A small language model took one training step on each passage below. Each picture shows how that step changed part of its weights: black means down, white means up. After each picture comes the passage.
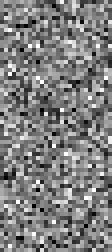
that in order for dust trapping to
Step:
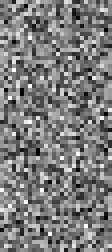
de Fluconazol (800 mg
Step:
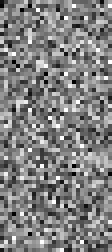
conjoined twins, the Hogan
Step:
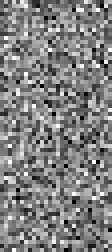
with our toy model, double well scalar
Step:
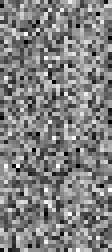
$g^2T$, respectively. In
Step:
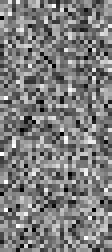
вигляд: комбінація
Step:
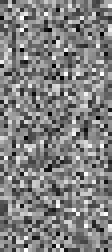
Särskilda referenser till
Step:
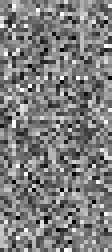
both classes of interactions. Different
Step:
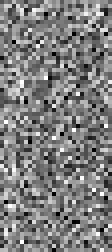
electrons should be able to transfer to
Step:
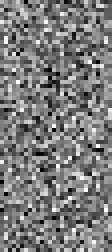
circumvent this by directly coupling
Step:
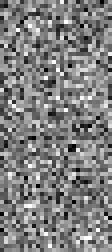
Ходж и Гриве (2007)
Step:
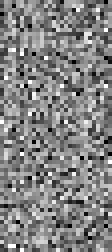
a web crawling framework that
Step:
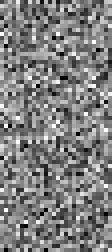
è l’*horror vacui*,
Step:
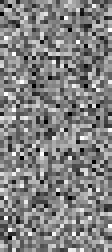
associated to it. \end{itemize}
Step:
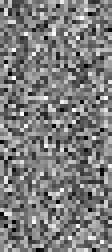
Physical therapy vs. medical
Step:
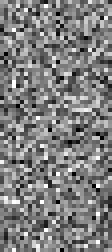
by \citet{matteucci2005} the
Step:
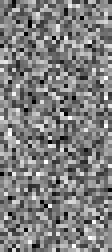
2019 diskutiert mögliche
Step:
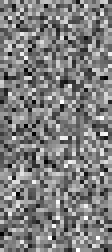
$L$ is again given by $L =
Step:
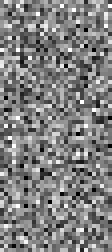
o Valor Unitário, e sua
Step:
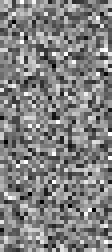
(система управління
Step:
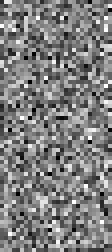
variables) were rejected both because they could not
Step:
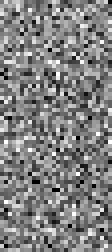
holda rivojlantirish pedagogikaning
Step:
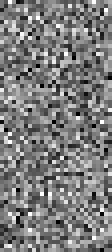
plate is placed in front of the
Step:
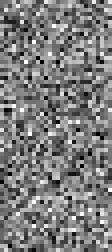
circuit \cite{IngNaz},
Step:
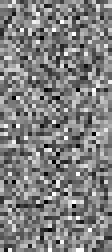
tabiiydir. Hozirda
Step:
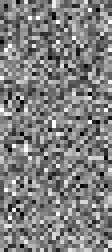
case, an adversary can apply that function
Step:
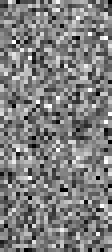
CR electron propagation through the diffuse
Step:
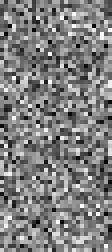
of ECT (Oliver,
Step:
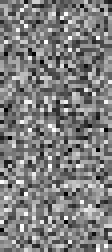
P., & Habibi, A.
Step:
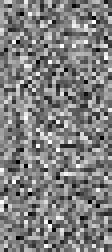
se observou a participação dos alunos do
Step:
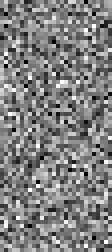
in der universitären Lehre“.
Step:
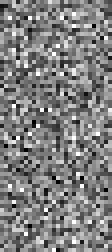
of the Universe at $z=0$. In
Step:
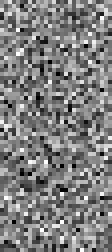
Ularning tili va yozuvi
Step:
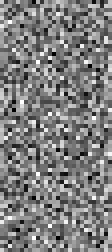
suficientemente eficiente ao
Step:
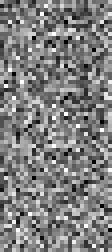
difficult for me to participate in the
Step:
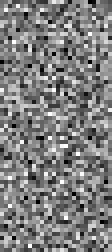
networks into each transformation step and allowing
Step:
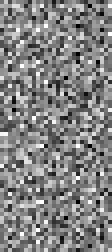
nazorat, ideallashtirish,
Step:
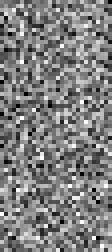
\leftarrow \mathbb{P}_n
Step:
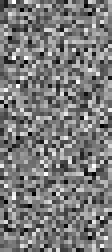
ösztönöz minket:
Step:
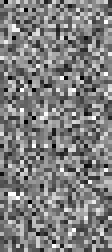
онги ва дунёқарашини
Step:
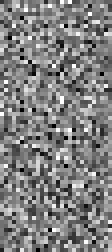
juda qiziqarli dars bilan
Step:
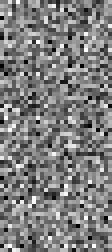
використання електронних
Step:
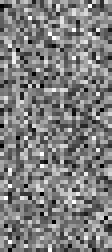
Let us explain the details in the
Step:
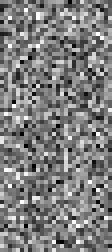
in which $R$ is replaced with
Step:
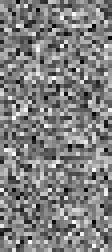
often no) regard to the visibility
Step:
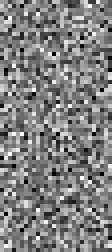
ecutrho $\geq$ 360
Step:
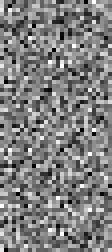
formulados foi o da mentalidade
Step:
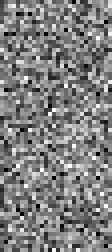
have shown that the 4-point couplings between
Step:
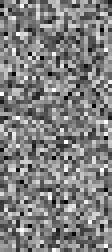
an overall factor to saturate the bound.}
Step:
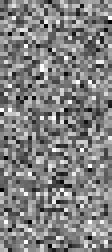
data were predicted with descriptors obtained from
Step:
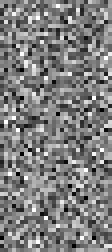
lower than in L1688). This is most
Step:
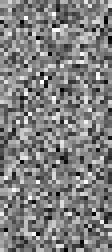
7,7 Total equipos que
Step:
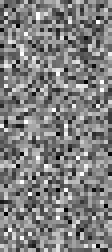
greater than $16m_e$ and a
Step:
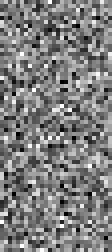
emission of gravitational waves but also to
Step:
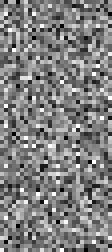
in certain cases, all while utilizing significantly
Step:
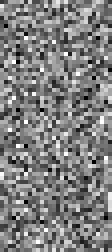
3 (TSTU Conference 1),
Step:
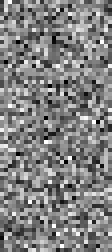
sample was measured as a function of H. The
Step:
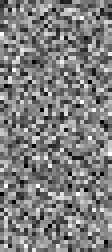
size Rule 1: Car *consists of*
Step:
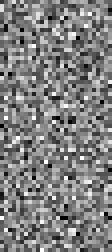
с. 3. Индикаторы
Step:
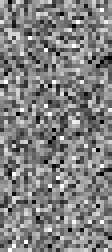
formed by the Scandinavian
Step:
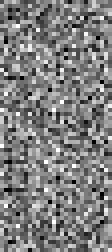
para la gestión de la calidad
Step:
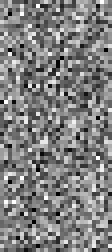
mexanizmini takomillashtirish
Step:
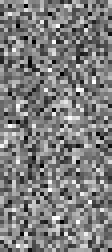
Faune d'Alédjo
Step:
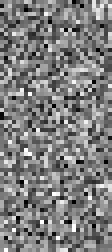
and $\beta$-Sn phases of
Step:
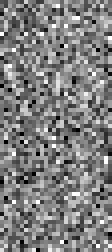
\textbf{(b)}. The top two panels
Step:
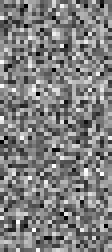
simple ejercicio de señalar
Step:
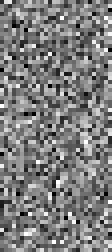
ideals, (29) splits as the
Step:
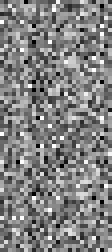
PREPARATION OF
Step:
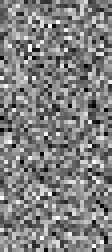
model on the cloud, in an online
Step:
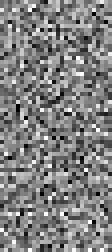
possible parametrizations of the correlation function
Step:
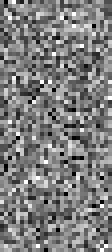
of $\alpha_{c}$. To facilitate
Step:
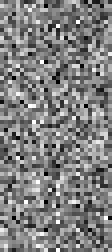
chidamliligidir. Uning
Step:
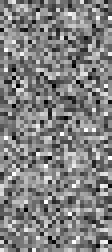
that $\Phi$ varies slowly over the
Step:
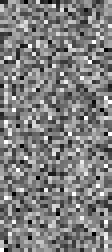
mode, in the largest two there are
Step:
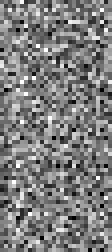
structure for the transformations between inertial
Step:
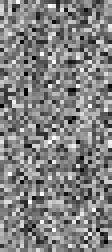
затрат капитального
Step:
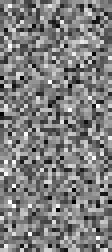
and $\mu_N$ expressed in
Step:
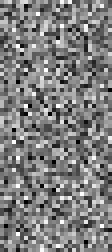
haqidagi dalilni keltirib
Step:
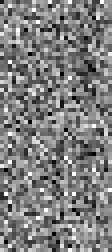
zu Bewertungskriterien)
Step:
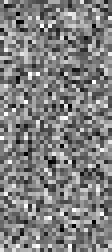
that of a Gaussian channel, are provided
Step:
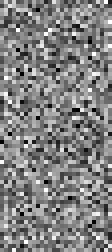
model, hoping that it will tell us
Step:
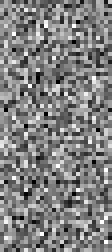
Adenauer Stiftung. -
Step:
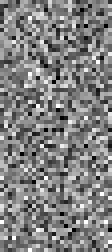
it does alter the initial energy density with respect
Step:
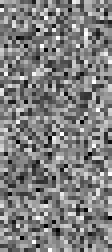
la desigualdad de género,
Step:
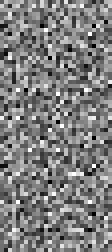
săi și persoanele
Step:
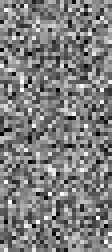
proportional to $1/m_s$.
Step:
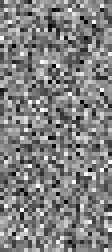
unbroken at the tree level. We
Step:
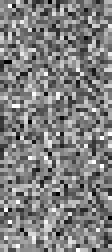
precursor: the higher the thickness of
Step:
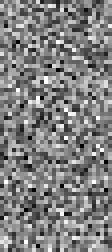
most active areas in software
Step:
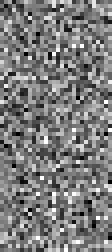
*Distancia de rescate* de
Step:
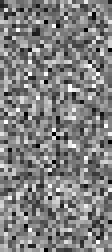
periódicas oscilaciones
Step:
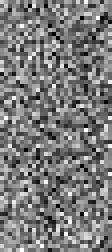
Matn bilan ishlashda turli
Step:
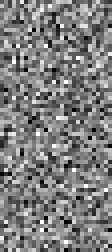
the power spectrum densities of input and
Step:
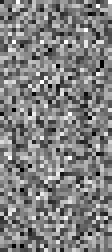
vasos, limitando o fluxo
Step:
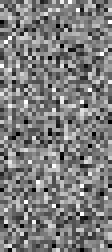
node. Given $n$ nodes in
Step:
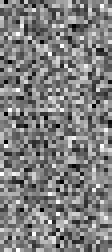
\caption{(Color online)
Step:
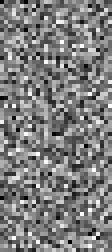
del alumno e incide directamente sobre
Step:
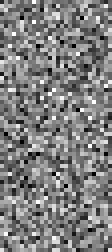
birlikdan va ikkinchi qismi
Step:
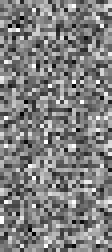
налоговой отчетности как
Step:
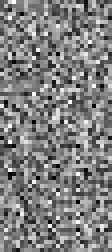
dodecyl sulfate
